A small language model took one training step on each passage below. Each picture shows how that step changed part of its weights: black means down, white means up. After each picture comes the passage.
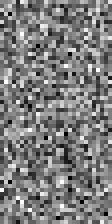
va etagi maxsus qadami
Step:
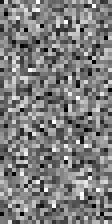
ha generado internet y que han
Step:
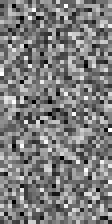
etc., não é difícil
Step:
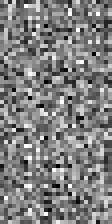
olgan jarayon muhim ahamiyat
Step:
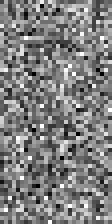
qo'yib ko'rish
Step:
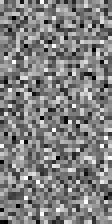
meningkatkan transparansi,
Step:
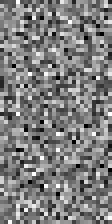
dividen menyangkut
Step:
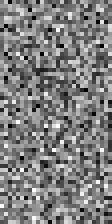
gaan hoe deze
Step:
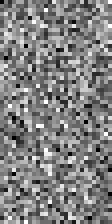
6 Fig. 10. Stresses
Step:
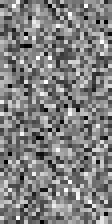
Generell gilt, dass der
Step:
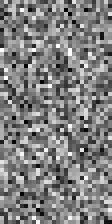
three groups of trait
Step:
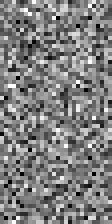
una sola palabra de un
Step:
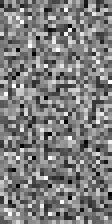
Bugungi xalqaro
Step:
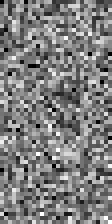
tarbiyachisi bolalarning
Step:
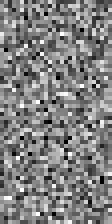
til, xat yozish,
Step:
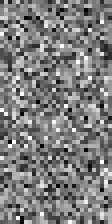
dan peningkatan ketuntasan
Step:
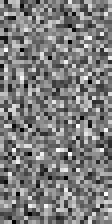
media sohasi salohiyatidan
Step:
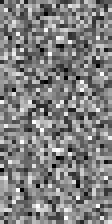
o'chiriladi. Tabiiy
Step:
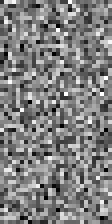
reportajlarida musiqiy,
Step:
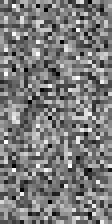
che sotto il profilo delle
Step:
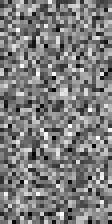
que utilizam principalmente a queima de
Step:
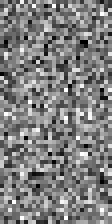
de desenvolvimento, mas, apresenta uma
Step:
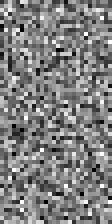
korrekt umsetzen können, um
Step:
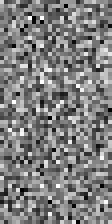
ettirilgan. Mazkur
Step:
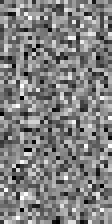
nasional itu kini bagai
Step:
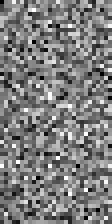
definiciones más clásicas del
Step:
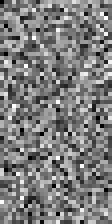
koncept inkluzivního
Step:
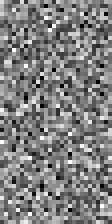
and analyzing aspects related
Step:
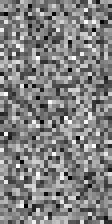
stare bună 95%
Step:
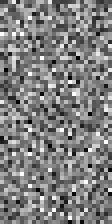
UNIVERSITY OF
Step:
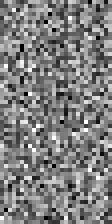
Screens), welche die
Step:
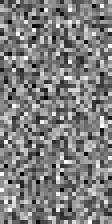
doutrina jurídica, um
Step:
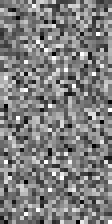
цьому, за юридичною
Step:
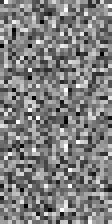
e políticas têm um papel
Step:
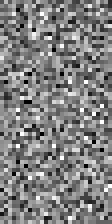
свидетельствует о чисто
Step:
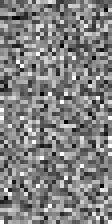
час дослідження проводили
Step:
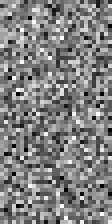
of the Data Files and
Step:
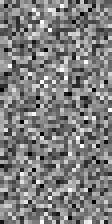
estudiantes de educación superior*. Revista
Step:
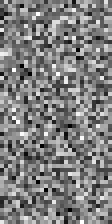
hal qiluvchi dreyverlari²
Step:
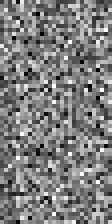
Adabiyot va san'at
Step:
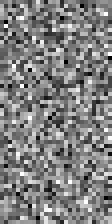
sengketa permasalahan.
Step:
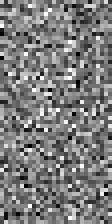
солидным стажем работы в
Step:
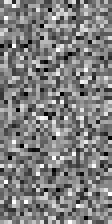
insonlarni tarbiyalash hamda
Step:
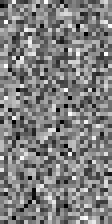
Antología de Competencias
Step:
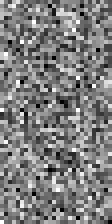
xalq dorilfununi tashkil
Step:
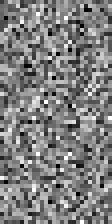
\leq n \leq 9$
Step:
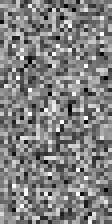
infectologia no Amazonas
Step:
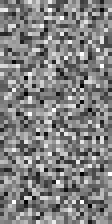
қарақалпақ тили
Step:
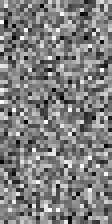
qualquer elemento. Isso
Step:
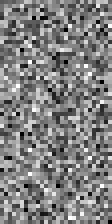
Pazilbekovich Republican
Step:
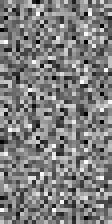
регионе Приаралья
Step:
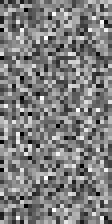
Tuulivoima Tuuli
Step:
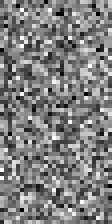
data antrian lebih
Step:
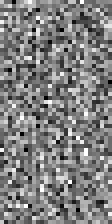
applications. Kirish. Barcha
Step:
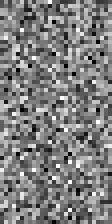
\lim_{n \rightarrow
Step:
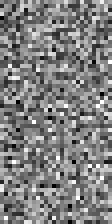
державу? Основою
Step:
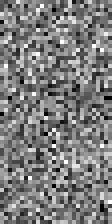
Asimismo, este autor desarrolló
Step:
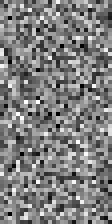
und Claus-Michael
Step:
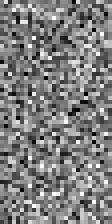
non necessariamente raccolte in
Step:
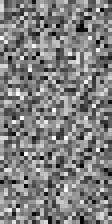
mana peneliti secara langsung
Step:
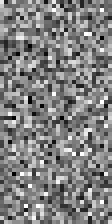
que permitam a leitura dos
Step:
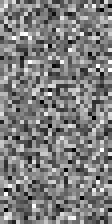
представлений следствие этого.
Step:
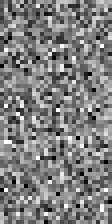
va yovuzlik, adolat va
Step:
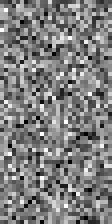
Tabell 3. Antall
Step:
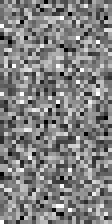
Olchinboyev Otabek
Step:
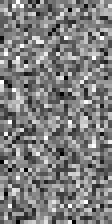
amerikai reumatológusok
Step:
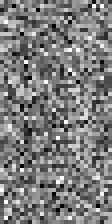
Egeo? y ¿cuál es
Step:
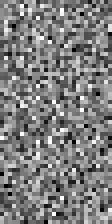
obrazlar haqida xulosalar
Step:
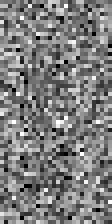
Partage et équivalence entre
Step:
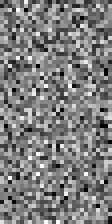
críticos, concentrando esforços
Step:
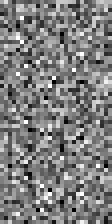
uchun olam noma'lumlik
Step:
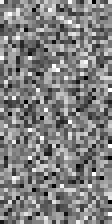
la valeur ajoutée de
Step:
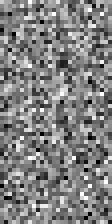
por isso que se faz necessário
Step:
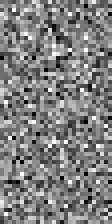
materials used in waterproofing
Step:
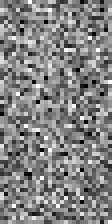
ҳар бир оиладаги соғлом
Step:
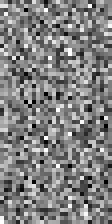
Se definieron 3 indicadores
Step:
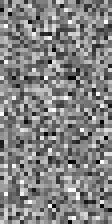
вен голени приходится
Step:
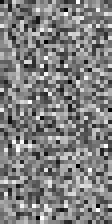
talab qiladi. Bunday ta'lim
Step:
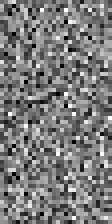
- - 12 orang - - Kurang
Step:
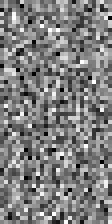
incidiendo sobre todo en el
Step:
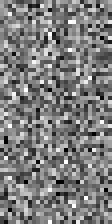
с. - Гюго В.
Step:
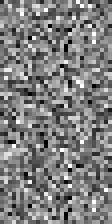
Guide décolonisé et
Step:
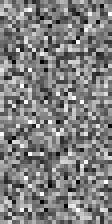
das alternativas mais viáveis e
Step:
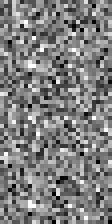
incorporando competencias
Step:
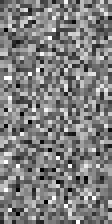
А. Д., Колонтай
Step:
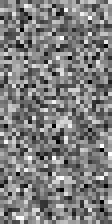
unverzichtbar, da moderne
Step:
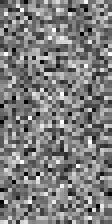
to'lov qobiliyatlarini
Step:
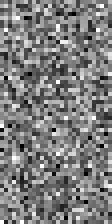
op de eenvoudige
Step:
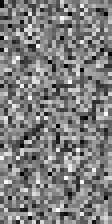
sulola vakillaridan biri
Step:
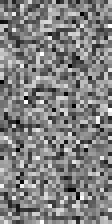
НАЖХП в осіб із
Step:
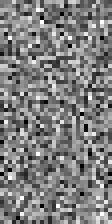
прогнозування реальних
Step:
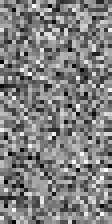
этот локус, необходим
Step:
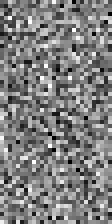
für den DJI M600.
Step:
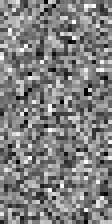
mafkuraviy immunitet,
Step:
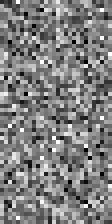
die Bedeutung von Worten in
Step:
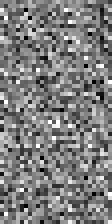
на период до 2030 года
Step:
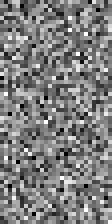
Terensiy, Seneka
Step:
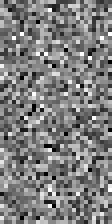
РАЗВИТИЯ В
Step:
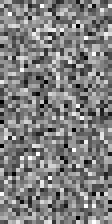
олимпиады и т. д.
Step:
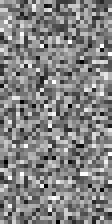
как целенаправленность,
